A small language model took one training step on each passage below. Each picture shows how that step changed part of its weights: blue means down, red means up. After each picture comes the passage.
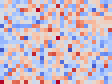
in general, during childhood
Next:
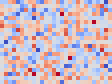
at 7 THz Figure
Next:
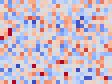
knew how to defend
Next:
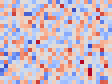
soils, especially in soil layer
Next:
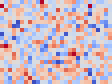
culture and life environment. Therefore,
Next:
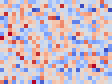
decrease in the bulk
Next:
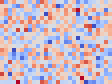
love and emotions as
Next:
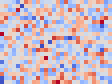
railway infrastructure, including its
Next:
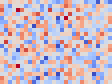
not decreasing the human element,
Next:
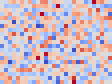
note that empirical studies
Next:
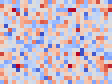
197 million adults with
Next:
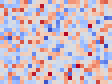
urban area. At last, the
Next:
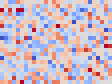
may refer to Pliny the
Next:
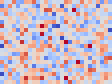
as "*the system of
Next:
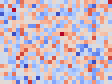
and the FFT-based
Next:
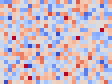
Drinker Interpretation
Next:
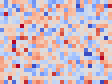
to abuse the systems to create
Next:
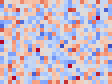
For PEF two different
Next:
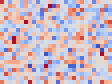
sensors Introduction Many
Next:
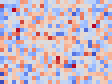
Engineering and Computer
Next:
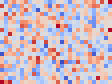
in a connected component form a
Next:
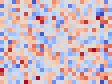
owner. In order for the
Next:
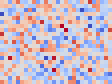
alphabetic systems is
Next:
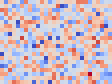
must be less than 5%
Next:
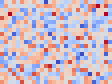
pollutants and trace
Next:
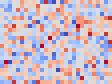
is examined through a prism
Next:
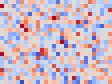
and boundary conditions. We
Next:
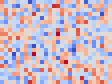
agreed to the published version of
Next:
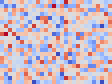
subject-based knowledge. The
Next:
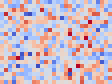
these objectives, the main achievements
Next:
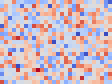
the modulating signal with the
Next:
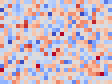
this patient is a serious
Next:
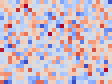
the Interdisciplinary
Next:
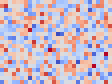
mean value of 1.59 and
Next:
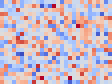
is quickly reminded
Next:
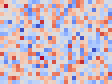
state method and the rest. This
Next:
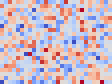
addressed equity concerns often
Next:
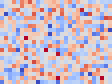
accounting on accounts.
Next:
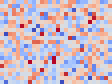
type of samples is Raman
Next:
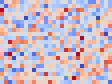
on Terrestrial
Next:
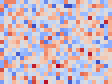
descriptive statistics and
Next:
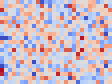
on draft laws related
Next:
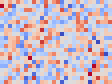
score: 77% of patients
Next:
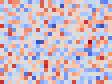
solar panels as well
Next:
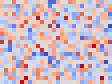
the skin. Action on
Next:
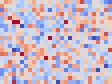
a new, more modern layout
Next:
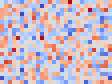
| INTERNATIONAL
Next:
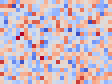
and avoids similarities between
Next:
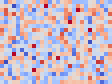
hypothesis is established, the
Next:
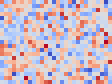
each other either directly through the
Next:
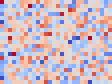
manufacturer protocols. The
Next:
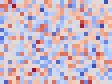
present-day electric vehicles,
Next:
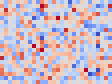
concerns about their family members being
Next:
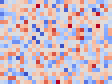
Helps in removing
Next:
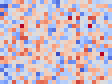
the m-dimensional space
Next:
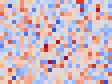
"Alice is capable of
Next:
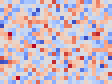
As it is clearly apparent
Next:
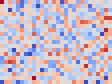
should consist of more helium
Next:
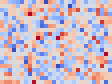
oneself in 21.4%
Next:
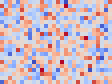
developing regions. There is a need
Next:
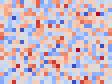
orders were slightly
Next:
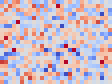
Running is associated with positive
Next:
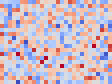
Analytical techniques were evaluated
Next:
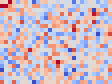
near-Earth space for
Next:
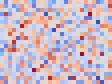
to discover the meaning of new
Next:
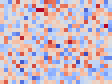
activation of the hexose
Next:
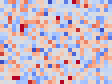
by the specific population and society as
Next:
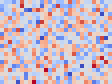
that FOP labels, in
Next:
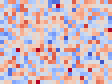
the major set of components for the
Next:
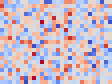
example, both have periods when
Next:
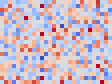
Implementation And Direction
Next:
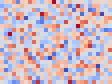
of three journeys:
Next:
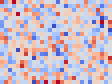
be a poor mathematical
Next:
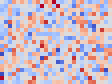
20-60 years, belonging
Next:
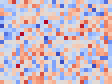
required for financial management. Information
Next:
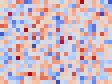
so-called van
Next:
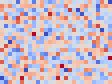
Matson said "*it
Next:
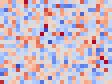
countries in dealing with crises
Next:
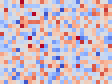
(2012), who demonstrate
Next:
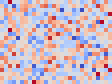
study focus and try to create
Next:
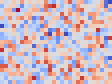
the result on the serial
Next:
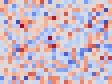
is it and what can it
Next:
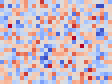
However, it did not reduce
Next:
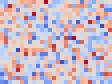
be numerically calculated include
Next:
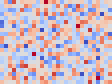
of all, the traditional time
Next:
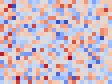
obtenidos por el
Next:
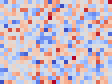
survival exceeded
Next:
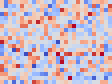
for design researchers to operate
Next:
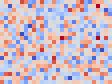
The discussion in Spain about
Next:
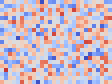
limiting their capability to
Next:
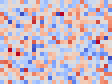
transition temperature are currently
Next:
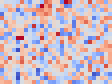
release plan is agreed with
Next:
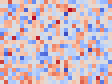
\dots, 7\}$ The range
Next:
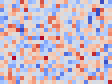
Georgia. Ten species
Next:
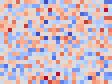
such sites can be summarised
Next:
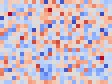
there is a statistically significant difference in
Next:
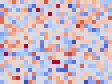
and nickel complexes and
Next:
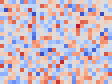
of glaucoma and is
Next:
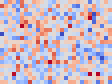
and the USA, this is
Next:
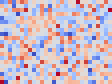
technologies Chacón &
